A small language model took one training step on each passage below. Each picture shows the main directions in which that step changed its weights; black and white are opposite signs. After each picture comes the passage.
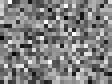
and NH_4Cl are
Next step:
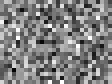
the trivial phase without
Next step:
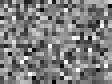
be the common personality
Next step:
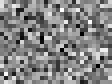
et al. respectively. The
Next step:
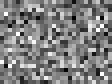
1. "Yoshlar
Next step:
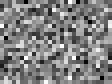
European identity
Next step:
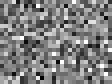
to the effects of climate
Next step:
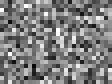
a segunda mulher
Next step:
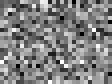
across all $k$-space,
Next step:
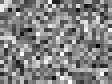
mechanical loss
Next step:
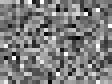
authors declare that the
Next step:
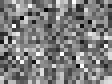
rural areas will actively
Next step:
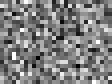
$G$. The edges
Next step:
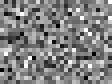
The different shapes can be
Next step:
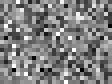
and have only a relatively small
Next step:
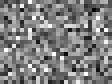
interacting matter as a function
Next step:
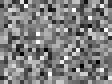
described by a quantum thermal
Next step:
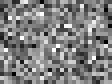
and dynamic balance,
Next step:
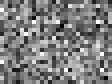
ein möglicher
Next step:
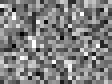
de magnésio,
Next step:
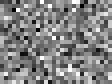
ignored. We then
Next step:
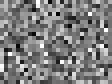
the convenience of
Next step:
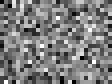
systems large enough to extract
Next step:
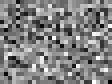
AM flux is
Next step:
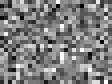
show that there is a general
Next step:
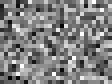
role in primary
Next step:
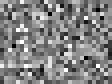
and Plotnikova
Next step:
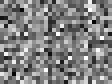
with the dynamics of electrons
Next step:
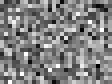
Plant Extraction and
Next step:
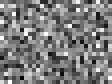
aberto, embora
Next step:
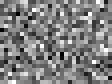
successive measurements with
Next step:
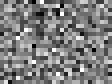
Emeliyanova va
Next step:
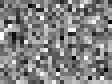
the latter option, as the
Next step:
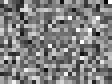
specific signatures of
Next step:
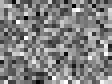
was awarded the
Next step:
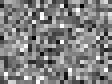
Once the central node
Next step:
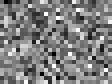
of Relationship Between
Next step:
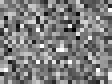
calculations, and the band
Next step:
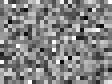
entertainment has changed
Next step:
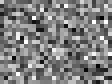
built-in the
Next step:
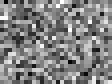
review of current data on
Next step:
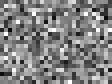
map projection of
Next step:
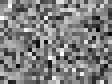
significatifs de la
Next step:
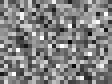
The scope of this paper
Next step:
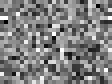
of orthogonal or
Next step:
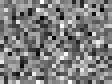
them, at any stage of
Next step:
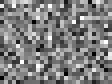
kunlar va joylarda
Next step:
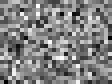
1-ary | fix |
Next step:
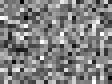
of the overall results of the
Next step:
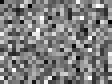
environments with mobile
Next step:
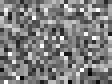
the loophole
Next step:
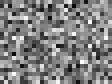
to review the current
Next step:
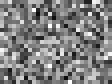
holda o‘ralishi
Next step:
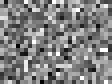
by Eq. (7) for
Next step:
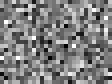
the reacting field shows
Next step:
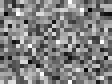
proposées aux
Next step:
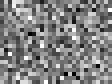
the null point [10].
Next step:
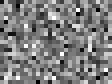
and steady state and dynamic
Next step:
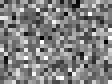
of the prepared samples.
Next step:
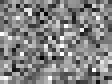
the contralateral upper
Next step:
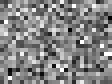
ve Sağlık
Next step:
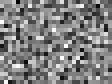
with foreign insurance
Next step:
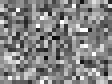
root morphemes
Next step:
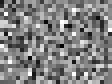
interaction in the quantum regime and
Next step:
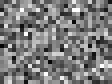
{ \it Phys.
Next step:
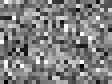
code of the source
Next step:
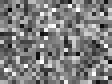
onderwijs en in
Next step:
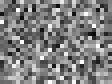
2. Stöckel,
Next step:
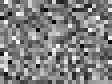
decision based on the information
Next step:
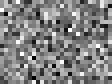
equipment and objects may
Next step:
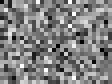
into the direction of third
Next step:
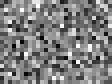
of ensuring authentic and
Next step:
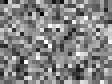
be titrated contained
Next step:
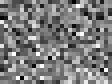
coherent superpositions of
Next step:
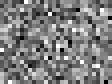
jarayon tizimli
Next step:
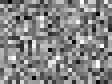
uma busca e relação
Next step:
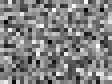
suggest that one may consider
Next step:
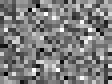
Organization. The Public
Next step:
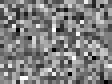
operador durante as
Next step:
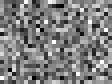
same sample (August
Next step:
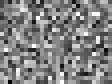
три основных
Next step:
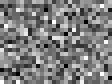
\over \lambda_i -
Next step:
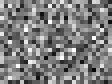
over the frequency band from
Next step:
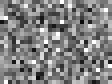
hand, the isolated
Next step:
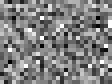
students and teachers are
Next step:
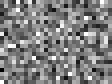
yang berhubungan
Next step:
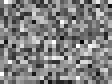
linguistic and cultural
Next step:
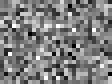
Dirac particle in a
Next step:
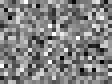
spasms; and EEG
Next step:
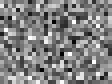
star marks the initial
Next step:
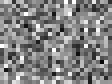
of observed $\Sigma$
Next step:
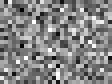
понад десяти
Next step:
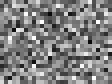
argued to be
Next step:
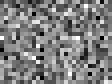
crop classification products
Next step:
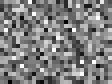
transformations. These two
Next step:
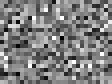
EoS of DE could be
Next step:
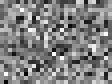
как Moodle и
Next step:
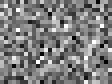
the South display
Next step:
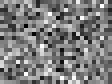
said that the use of
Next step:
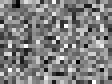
the purpose of
